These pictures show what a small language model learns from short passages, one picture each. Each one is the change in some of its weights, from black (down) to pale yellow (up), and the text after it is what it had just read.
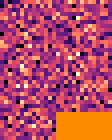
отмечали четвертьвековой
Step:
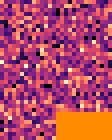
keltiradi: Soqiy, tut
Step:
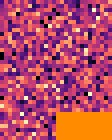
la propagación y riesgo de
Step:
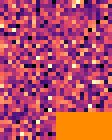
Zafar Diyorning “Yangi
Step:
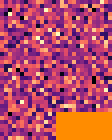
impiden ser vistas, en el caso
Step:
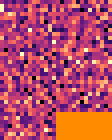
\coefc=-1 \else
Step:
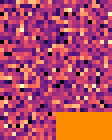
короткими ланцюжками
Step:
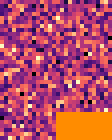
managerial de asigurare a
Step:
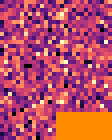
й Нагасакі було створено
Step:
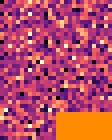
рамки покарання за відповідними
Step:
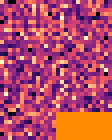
hay $n - 1$ fracciones entre
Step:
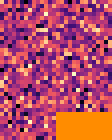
a sharp error estimate for the numerical solution
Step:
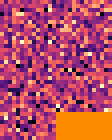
Análise do projeto de
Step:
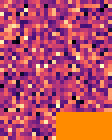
um desafio que demanda uma
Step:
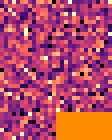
(comme celles de la France ou
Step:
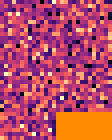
is $\ell$ such that the intersection of any finite
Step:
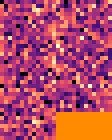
G (2022) « Analyse des
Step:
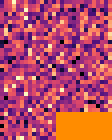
to the third order measure differential equation
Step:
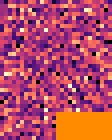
\}$ is a term which will be irrelevant
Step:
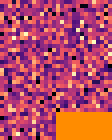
for a solution to collapse. Then, for
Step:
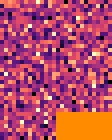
} \caption{\small The idea behind the
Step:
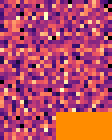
same distribution as a PPP conditioned to contain a
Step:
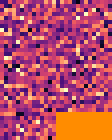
педагогик жараённинг
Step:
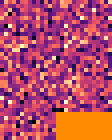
trará impactos na vida do
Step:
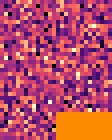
варіанти. Першим стало
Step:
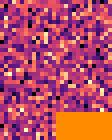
radialis*), then along the
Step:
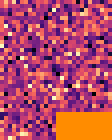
greater than $c n$ (where
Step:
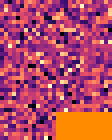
Узбекистан по охране
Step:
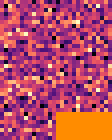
советского народа. Л.:
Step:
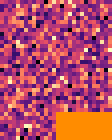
in the formal case. \end{proof}
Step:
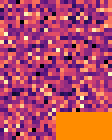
polynomials $H_{n}(t)$ are connected to
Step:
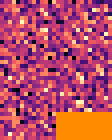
RWL1-DF reaches
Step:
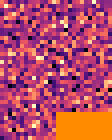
in this paper is to give a complete construction of a
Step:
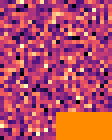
above. \end{enumerate} Now we can get
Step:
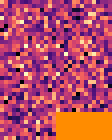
Aynan ushbu tafovut
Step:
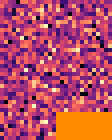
змагань, важливим є
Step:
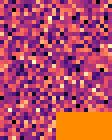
the complement of $U_0$ has
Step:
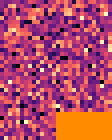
the terms: \begin{align*} &
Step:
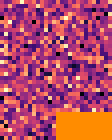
$a \geq 1$ is an integer). Let
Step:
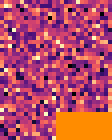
$v=0$. Consider the algebra
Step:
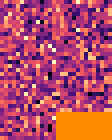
and so $ b\in A\vee D$. If
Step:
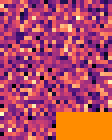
\end{equation} and arguing similarly to
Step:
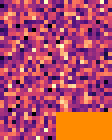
иноязычной лексикой на
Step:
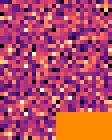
by some choice of terms multiplied to
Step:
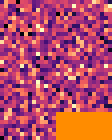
estudo. Em seguida há um
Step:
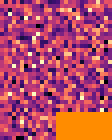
y a impulsar la educación
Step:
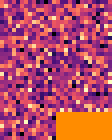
between teachers and students in
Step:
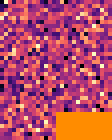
kegiatan ini juga bertujuan
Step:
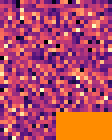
+ b_k \varphi_1 ,$$ where
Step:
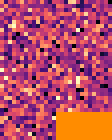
pecuario y no sólo el
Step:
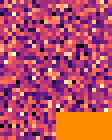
visando desenvolvimento de alimentos
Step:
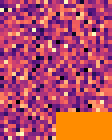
any $A\in U(m)$.Given
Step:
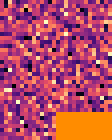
determine the K\"ulshammer ideals
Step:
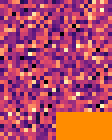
aggregative optimization method was proposed in
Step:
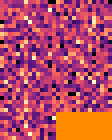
will be specified. We'll see this in
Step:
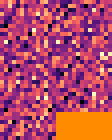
мавжуд: ўзининг
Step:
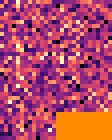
- останній ненаголошений
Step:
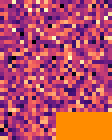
Aristotle too, substantial
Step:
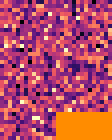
$1$ and $1/3$ respectively were given
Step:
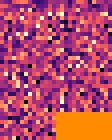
Amarant yetishtirish iqtisodiy jihatdan
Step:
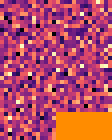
paper planes. Note that the length of each paper
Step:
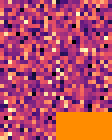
использование образов в
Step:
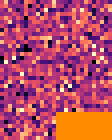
all those effective resistances
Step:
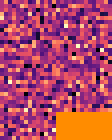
der Vergangenheit vor allem durch
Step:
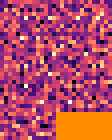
The moduli space of stable surfaces gives
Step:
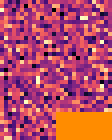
of convergence of 1 for both $\nabla \times {\bf
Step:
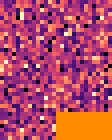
by a set $ \left\{ L_\bsi
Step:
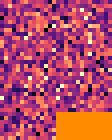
singdirish har qanday
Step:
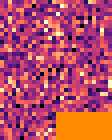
a close examination of the definition of
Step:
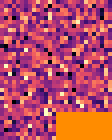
билан кўпайиб
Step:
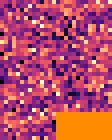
$s$ are equivalent to kernel theorems for
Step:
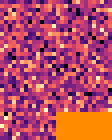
is isotopic to a homeomorphism $h$
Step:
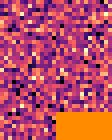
Bahodir XVII asrda
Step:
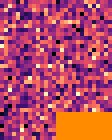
дата его основания -
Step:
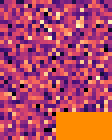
la dépense publique, la
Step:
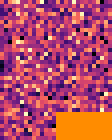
ist. Sie verlangt eine ordinale
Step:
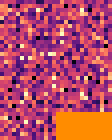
\subset G \subset D$ and $G$ is
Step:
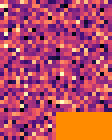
0,36$ баллга тенг
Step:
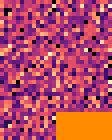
proposed in \cite{li2023adaptive}
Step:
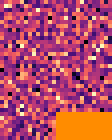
the line $x=0$, and we get the
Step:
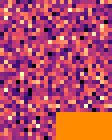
following particular solution of \eqref{eheq1}
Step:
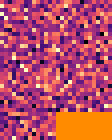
\begin{Thm}\label{thm1} Let
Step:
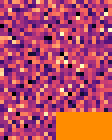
relación con la VG. Los datos
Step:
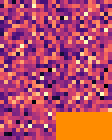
موافق هستند).
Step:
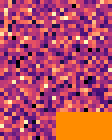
Básico DB, 2009). Los
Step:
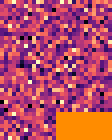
tanto las tertulias como los
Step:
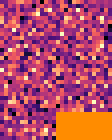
membaca posisi mobil terhadap
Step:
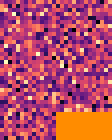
redefine novo arranjo das
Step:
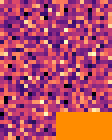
ensemble of statistical mechanics is
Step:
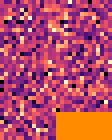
case (iii). Details are omitted
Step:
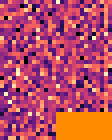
o tecnológico (Chandler,
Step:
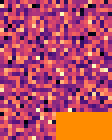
/ \linethickness=0pt
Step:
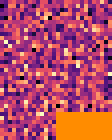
a consensus on the average
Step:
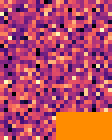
que los conos son los que detectan el
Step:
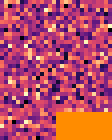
años veinte del siglo
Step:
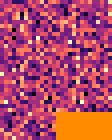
(не менее 2 ч) делать
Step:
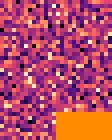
semiose (ação do signo) e do
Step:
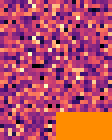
arrangements and successfully
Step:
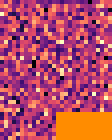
ist jedoch nicht immer der Fall.
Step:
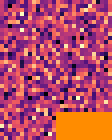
$A=\{a,b\}$, the following decomposition
